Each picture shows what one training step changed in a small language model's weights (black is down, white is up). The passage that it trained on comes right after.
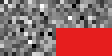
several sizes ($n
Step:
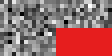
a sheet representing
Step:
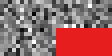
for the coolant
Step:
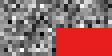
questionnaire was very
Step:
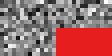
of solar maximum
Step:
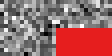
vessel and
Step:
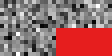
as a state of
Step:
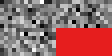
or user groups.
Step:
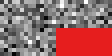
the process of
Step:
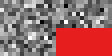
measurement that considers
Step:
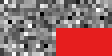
various ports called
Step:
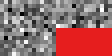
a vector that
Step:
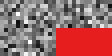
acquisition of such
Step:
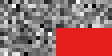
minimum of this shape
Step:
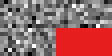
(A) was
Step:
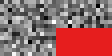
the body surface.
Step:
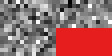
data are included in
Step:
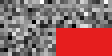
or sequences of
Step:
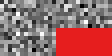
adopt a magnetic
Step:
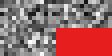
of language skills and
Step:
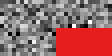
and the most critical
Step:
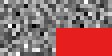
Conditions for
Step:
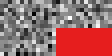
for the case when
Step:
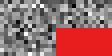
dividing out a
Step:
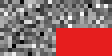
functions $\c
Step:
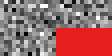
percent at the state
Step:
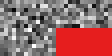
masking rate
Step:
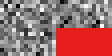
consistent theory.
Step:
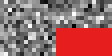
resolution that can be
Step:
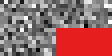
multiple drugs and techniques
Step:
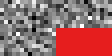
standard for the
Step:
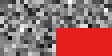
and Information Technology for
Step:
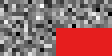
When the fine
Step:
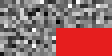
of the turbulent
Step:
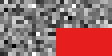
cytology of
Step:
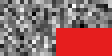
for the local
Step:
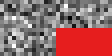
rice produced a
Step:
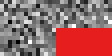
overall features are also
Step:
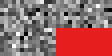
of fluctuations, this
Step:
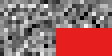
improvement within organisations
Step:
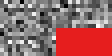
continuum background, which
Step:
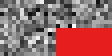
of chronic
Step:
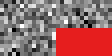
scheme, in which
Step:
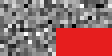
Since the linearized
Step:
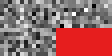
for three systems in
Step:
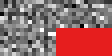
on quality of
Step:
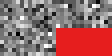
to ensure the pump
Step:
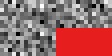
remark that in addition
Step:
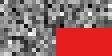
space confinement
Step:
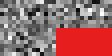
of viable business
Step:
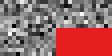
Interspecific hybridization
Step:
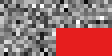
developed from a tool
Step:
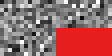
power dissipated
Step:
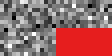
Industrial University
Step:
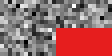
used in the
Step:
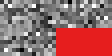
these stories with
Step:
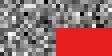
vector machine and
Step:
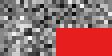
to a diffusion process
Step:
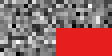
Inorganic and
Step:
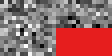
y \vee
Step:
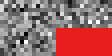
paper reviews some
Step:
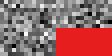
great success.
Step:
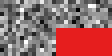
in the present study
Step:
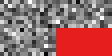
both numerically and
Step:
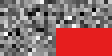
of the results has
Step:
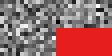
and irreverence
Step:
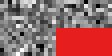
lost wax
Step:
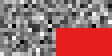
The whole nucleus
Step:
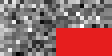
spontaneously broken chiral
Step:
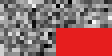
might assume the values
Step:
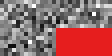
forms of inserts
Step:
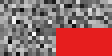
purchased even if
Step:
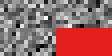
Group Belgium
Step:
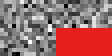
The primary functions of
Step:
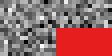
Among these rules,
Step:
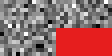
We expand the reduced
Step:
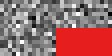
treatment process where
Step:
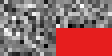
temperature and the gravity
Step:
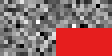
60 simulations made with
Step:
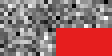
values of the form
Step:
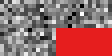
the same time,
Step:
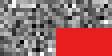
SWNTs: the
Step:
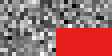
bound states is explicitly
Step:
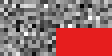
thermal injection atoms
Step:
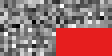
is obtained when the
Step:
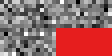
the Hilbert space
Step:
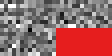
immediate consequence is
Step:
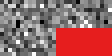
absent, but
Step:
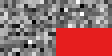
is a vector of
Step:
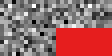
which poet uses
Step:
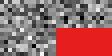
the parton
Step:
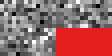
unless they are
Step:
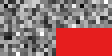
based on a metal
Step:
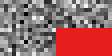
Asymptotic scaling
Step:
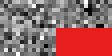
it apart and
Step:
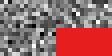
literature comparing the various
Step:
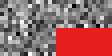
from developing job
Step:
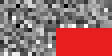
coupling network of
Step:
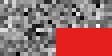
All the mixtures
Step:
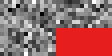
first order with
